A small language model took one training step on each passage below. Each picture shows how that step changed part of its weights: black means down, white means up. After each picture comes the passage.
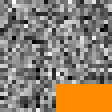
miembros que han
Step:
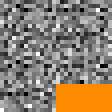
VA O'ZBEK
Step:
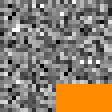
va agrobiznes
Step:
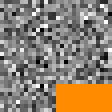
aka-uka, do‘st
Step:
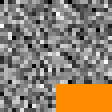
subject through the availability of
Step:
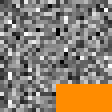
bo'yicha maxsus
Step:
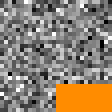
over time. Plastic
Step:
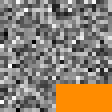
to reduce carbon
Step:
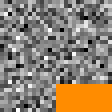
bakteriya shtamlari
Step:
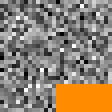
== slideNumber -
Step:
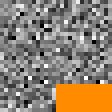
“Aniq fanlar”
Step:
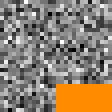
the established approach of
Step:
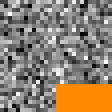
museums through sensory elements
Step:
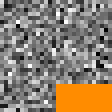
dan NPL dengan harga
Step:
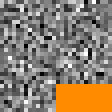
The LC₅₀ of
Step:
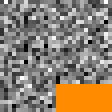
results indicate a strong direct
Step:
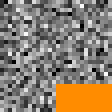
standardní metodiky
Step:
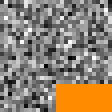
autonomous decision making
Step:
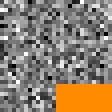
J, et al. Early human
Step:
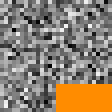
independence and collectivist
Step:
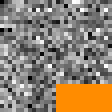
бутунлай ишқ
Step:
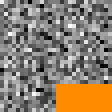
innerhalb der letzten
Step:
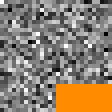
7. Lankshear C.,
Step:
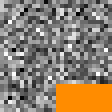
eng kam miqdori
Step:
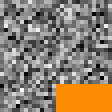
professional, ishda
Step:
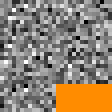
Türk zaferiyle
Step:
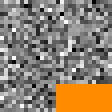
to frame their identities.
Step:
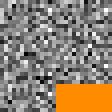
education. Main part. The
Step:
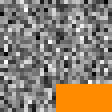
the Maipú Valley
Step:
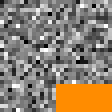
pastoralists, and
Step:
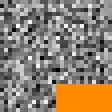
being patented.
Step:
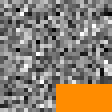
from *Pseudomonas
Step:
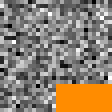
pour les responsables des
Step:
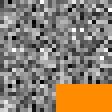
визначають як
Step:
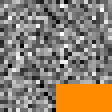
*Jurnal Edukasi dan
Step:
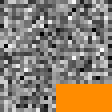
demonstrou ser eficaz
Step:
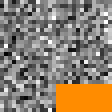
Using your data and AI
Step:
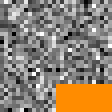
be clearly seen that the
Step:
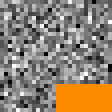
določene dele
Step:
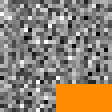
field it is enough, but not
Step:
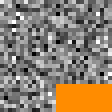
performed. The results show that the
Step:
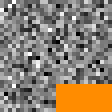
boundary vertex. The
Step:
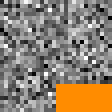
With Homozygous
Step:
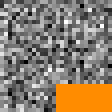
yordam beruvchi
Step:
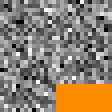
weeks of growth. The
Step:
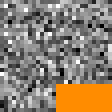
with a panel of buttons
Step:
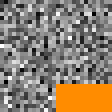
were probably given
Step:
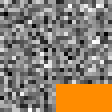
walking speed results.
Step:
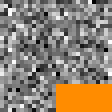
o'tkazish orqali
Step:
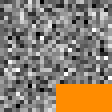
that business incubators be
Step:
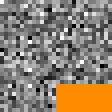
Kit/FITC flow
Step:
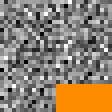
na mão, ou, no
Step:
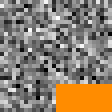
chroniclers during the
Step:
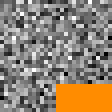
aplicar era confuso.
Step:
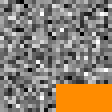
another symptom found
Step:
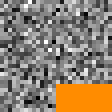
was obtained as yellow
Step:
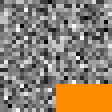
theories from Antonio
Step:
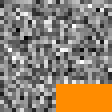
personalizado online, a
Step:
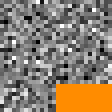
that are almost identical to
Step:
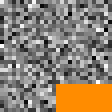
4.2. Comparison of
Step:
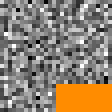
Edad Moderna, la
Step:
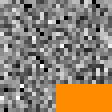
disease transmission, lack
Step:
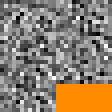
in water was shown to be
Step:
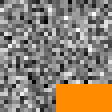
G1. Uso de recursos
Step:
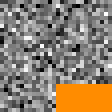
toujours pas
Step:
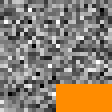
doză de 1,8
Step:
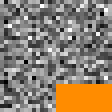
the SRDSN members
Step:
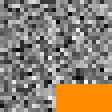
kinds of CDEs in
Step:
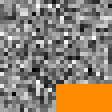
melainkan getaran
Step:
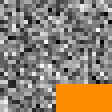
behavioral change through
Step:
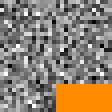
una recopilación de los
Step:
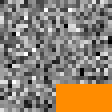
definir como enfoque
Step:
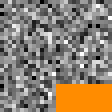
context of literature In a study
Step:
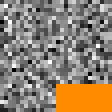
in the case of music, the
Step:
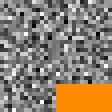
e crítica acerca dos
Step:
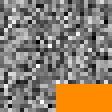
que despreza a escolha
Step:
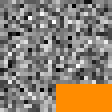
l'économie et du
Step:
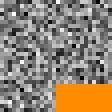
hand, transect 1 had the
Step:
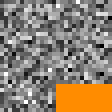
effect of photodynamic
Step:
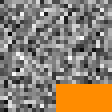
usos e costumes, com
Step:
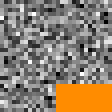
patients with COPD
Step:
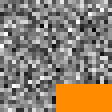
immediate action is taken
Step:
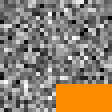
história e formação docente.
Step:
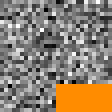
muhim vositalardan
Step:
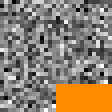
within the university, leading to
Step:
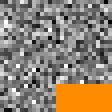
a produção do colega.
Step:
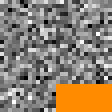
trapped in a false
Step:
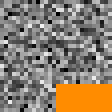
N. Solntsev¹,
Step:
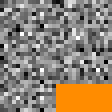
cumulative sum control
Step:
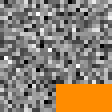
Shielding in Dealing with
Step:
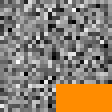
va metodikasi (sohalar
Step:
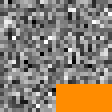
происходит не
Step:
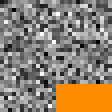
inson omili bilan
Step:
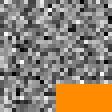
K , at different concentrations and
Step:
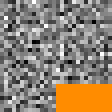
la familia implicados en
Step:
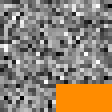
not want to return to the
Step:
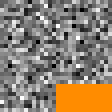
ABDO, *UAR
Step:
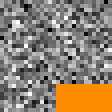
hujan dengan metode
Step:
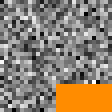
there is a contradiction
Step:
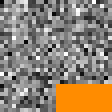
o conceito de hiato
